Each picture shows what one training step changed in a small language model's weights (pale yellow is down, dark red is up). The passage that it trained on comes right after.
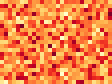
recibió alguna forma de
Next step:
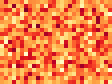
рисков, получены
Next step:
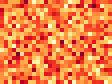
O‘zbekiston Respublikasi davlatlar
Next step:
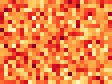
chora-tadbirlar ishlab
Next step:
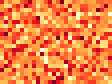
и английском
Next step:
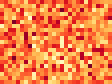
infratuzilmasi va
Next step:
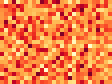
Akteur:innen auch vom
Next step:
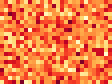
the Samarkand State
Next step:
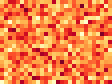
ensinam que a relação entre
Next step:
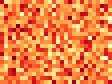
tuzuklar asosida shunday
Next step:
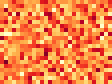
que incentivem a
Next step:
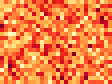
ańlaw menen bir
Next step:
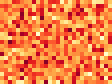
va erkinliklariga tasir
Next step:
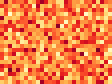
preços reais, criar
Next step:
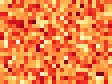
básico da cidade,
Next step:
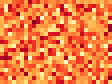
kirib boryapti.
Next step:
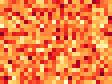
и многоатомных
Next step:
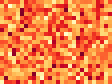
4. Lutfinisa
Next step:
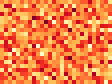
qilish to’g’ri va
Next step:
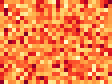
Rondero, Esther
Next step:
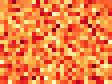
mesmo se acentua, uma
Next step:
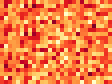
la qual la línia o
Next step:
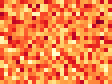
objetos concretos, con
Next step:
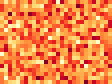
permite preservar as funções
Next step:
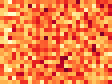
эффективной, однако,
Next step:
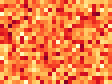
is established and
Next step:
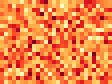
государственных землях»,
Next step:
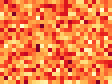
подготовки кадров
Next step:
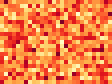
menekankan bahwa sistem
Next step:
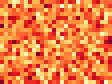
farmakologi yaitu dapat
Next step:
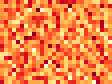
que suele hacerse,
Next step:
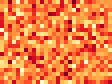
виконувати специфічні
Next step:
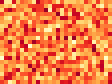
илмий асослаш,
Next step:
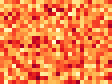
culminaciones ideadas por el
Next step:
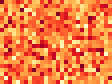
ruraux est très
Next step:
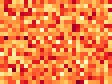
corto (1 año),
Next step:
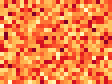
sempre marcada por uma
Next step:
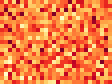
использовать отраслевые
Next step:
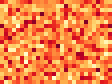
el heroísmo, el
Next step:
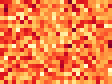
तर जवळजवळ
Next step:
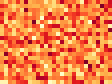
avtomatlashtirish hamda ushbu
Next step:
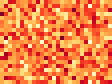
Katja Stopka
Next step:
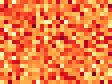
що ці вимоги мають
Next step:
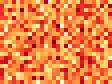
de los interesados en alguna
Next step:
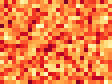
concluzii: 1.
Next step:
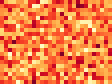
li wî gundî
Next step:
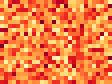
que actuar en cumplimiento de
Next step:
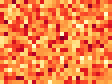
centrale du schéma,
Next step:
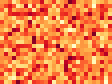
qish fasllarida
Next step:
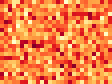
a discussioni tra
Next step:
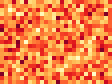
akan menunjukkan
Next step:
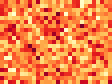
галузі праці,
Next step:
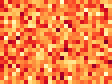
oliy ta’lim bozoridagi
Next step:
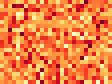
minimamente invasiva
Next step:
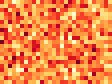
taqdim etadi, bu esa davlat
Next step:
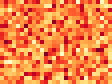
netwerken. Een
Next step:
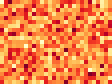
Key words: life
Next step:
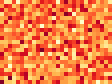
العين، قاعدة
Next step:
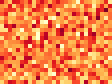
y la praxis de la
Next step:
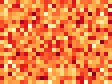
diferença. O ensino de
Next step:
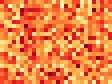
27. MAG, San
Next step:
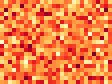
argot urbano) y la
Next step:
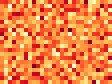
canal de salida importante a
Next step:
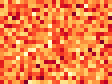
danışma kurulunda
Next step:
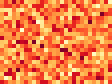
sanguínea e são
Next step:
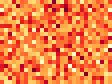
xarakteristikasi $y,
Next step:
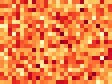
політичного середовища може
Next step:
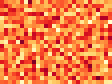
ve ilköğretim
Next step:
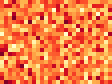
de accountant van
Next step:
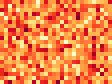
zamonaviy o'qitish metodlari –
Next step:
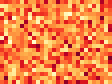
die Schlüssel zu
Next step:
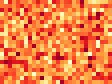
osenki finansovoy
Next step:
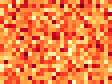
İslam, kişinin
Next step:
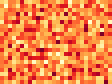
and restrictions on the
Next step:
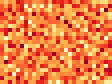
in society as a result of
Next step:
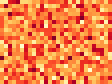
n'est pas très bien
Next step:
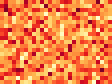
43,45%, representando
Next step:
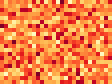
в области формирования словаря у
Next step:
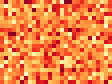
bo'yicha tuzilmasi
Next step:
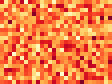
dit terrein houden
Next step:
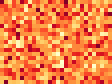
Кучков Ф.Ш.,
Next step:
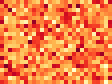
as escolhas destas
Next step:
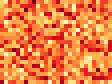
Karataglis D.,
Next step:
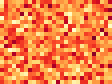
Reino Unido, China
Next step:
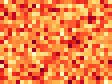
geleneksel tütün
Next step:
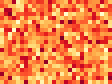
zebziynat uchun
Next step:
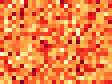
de 5 cm. (Figura
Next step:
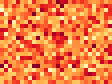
мен мәдениеті
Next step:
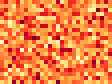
молитва хрещених
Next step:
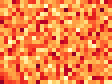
e controle, entidades
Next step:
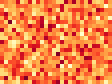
of Elsevier Inc.
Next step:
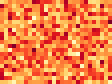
geval betreft de
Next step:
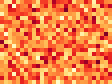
в залежності від
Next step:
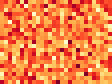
Sie UK? ja nein
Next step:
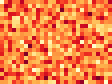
food [9]. Ukraine's
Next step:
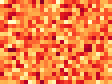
Paralelamente, o
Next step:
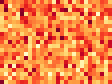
6, ISSUE 4
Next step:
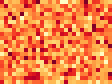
роль незалежного
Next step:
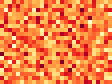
que não a saúde AVD
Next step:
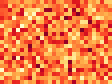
раді з російського
